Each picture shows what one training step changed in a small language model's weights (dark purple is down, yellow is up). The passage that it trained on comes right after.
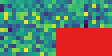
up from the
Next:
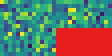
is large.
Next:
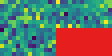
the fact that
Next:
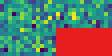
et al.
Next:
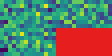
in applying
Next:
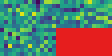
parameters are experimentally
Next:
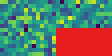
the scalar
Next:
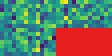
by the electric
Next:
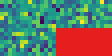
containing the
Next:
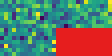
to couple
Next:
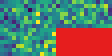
in the experiment by
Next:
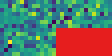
we do and not
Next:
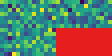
second term is the
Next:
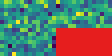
was partly
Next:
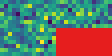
difference between the
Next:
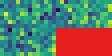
for the physical
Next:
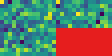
also has the very
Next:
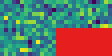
analogous to
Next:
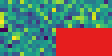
the left or
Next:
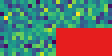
of our toy
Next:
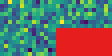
set of data
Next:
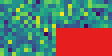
stars on each
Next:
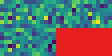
$E$ and
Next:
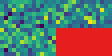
CC theory,
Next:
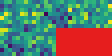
after the wave
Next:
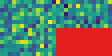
fact we have
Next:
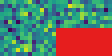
applying the
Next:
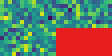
dependence of the
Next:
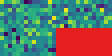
function of ${\bm
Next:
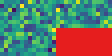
more constrained,
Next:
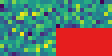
are set at a
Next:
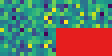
well defined (the
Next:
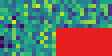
so that in this
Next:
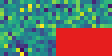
enhanced effective
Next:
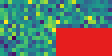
In general, when
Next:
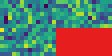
events is the
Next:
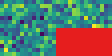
plasma properties
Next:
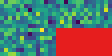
anion NN
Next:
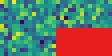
this approach may lead
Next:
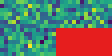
in optical
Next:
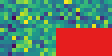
with the following form
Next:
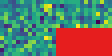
that, depending
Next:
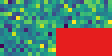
and its large quantum
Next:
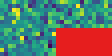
effects. This
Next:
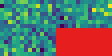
in Fig.
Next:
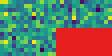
nearly remains
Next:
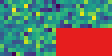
back, close
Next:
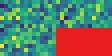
this is well within
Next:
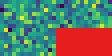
respectively, their
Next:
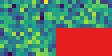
a shared
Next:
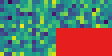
each other,
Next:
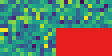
the critical fields
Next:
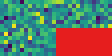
structures whose
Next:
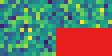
the measurements both
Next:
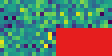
show the ratio
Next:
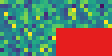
it is defined.
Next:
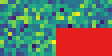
the photon number
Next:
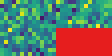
of the following limit
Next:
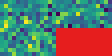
a summary
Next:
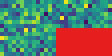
though in some
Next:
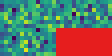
further increasing
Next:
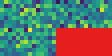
trait values that
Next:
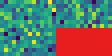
extension of
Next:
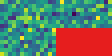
the same two
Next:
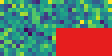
processes defined as
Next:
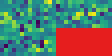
are valid
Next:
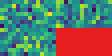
the T-matrix
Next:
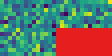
course of
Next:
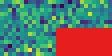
vector of all
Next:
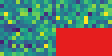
for a particular
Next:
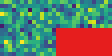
notation for
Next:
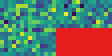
circuits and
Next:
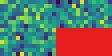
the boundary based
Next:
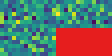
{} \caption
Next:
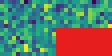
found that the
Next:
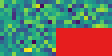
exists a
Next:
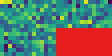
solutions to the
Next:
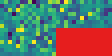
radius and it
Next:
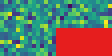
and larger than
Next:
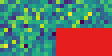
the action of
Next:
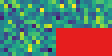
assume a
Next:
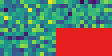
boundaries are
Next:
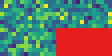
the nucleon
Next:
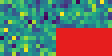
analysis for the
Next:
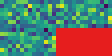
in {\sc
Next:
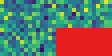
final state
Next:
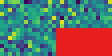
function of Q:
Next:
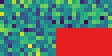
wave functions}
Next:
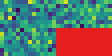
local free energy
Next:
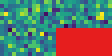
for $x$
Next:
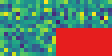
and finally,
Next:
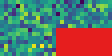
discovery that
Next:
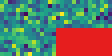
for problems in
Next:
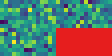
ordering of the
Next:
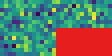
position in the
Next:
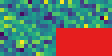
area results
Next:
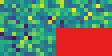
ions are
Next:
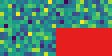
losses due
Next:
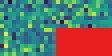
we think
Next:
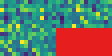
line shapes
